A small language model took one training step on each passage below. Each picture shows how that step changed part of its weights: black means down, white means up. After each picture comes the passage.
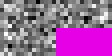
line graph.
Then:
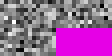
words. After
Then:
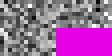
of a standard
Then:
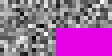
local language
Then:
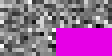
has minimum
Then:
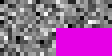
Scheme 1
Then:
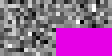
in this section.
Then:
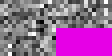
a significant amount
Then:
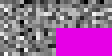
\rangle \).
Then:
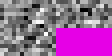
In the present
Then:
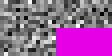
organizations to
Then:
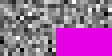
one we need for
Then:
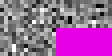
The relations namely
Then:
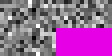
and over.
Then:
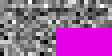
increasing. These
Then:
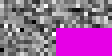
conclude, it is
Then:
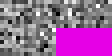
the Department of
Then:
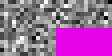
language learning.
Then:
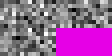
attractive because
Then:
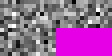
Profession From
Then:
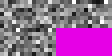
increase after a period
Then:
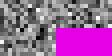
definitions of a
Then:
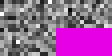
structure over a real
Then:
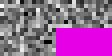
from the other by
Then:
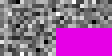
classified by
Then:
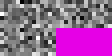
in the sense of
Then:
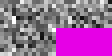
relationship between current
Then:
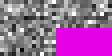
$ L_\varepsilon
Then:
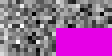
test dataset in
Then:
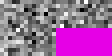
testing using measure
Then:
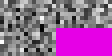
findings of this study
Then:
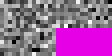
in close
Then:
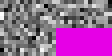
percentage of
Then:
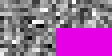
At the same
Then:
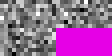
using quantitative
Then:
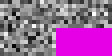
the form of prior
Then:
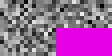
and TFC in
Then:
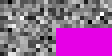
which implies that
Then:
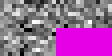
\ Finally,
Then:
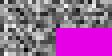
how many there
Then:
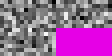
sector. It
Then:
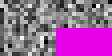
of General
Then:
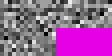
practices. This
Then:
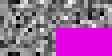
main result.
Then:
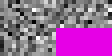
generalizations of
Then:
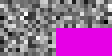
that of theorem
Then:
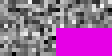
take its upper
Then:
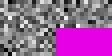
steps and improvements
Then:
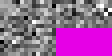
Stations and 2
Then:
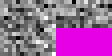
3x application for
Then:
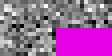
hard copy
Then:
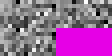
1 Steps
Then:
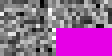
is a finite subset
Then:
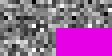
job stress which
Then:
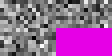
for a survey
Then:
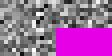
indicate higher average
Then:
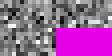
muography is
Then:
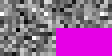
it generates a
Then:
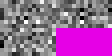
based method for
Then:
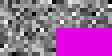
more accurate model
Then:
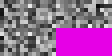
of the kind
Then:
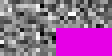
vertices and the
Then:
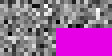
G$ be defined
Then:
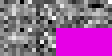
A$. Then the
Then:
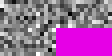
for $u$
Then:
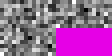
at the level of
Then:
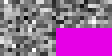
low voltage and
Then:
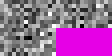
to study random variables
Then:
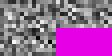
which are smooth and
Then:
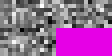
land which has
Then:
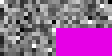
to EC.
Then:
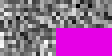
country and
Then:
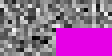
of the matrices.
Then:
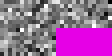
measure preserving
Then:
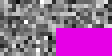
comments for the
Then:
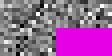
public transit networks
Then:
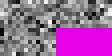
preference. As
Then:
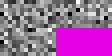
and phase difference
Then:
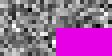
prime ring, then
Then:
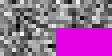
feature selection
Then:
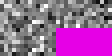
Gas Flow
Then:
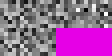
and the severity
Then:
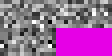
the above and taking
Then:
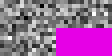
the two square
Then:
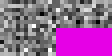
can affect many
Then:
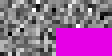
prescribed at
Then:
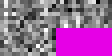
distance [see
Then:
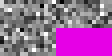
$c$ implies
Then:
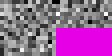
as an invariant of
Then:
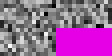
is implied
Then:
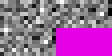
With respect to
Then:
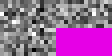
the endomorphism bundle
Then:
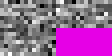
different blocks with
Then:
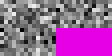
value of the
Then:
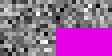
the interactions
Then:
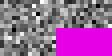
separation in two
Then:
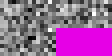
the region in the
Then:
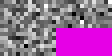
explicit tractable
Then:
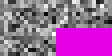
assess system behaviour
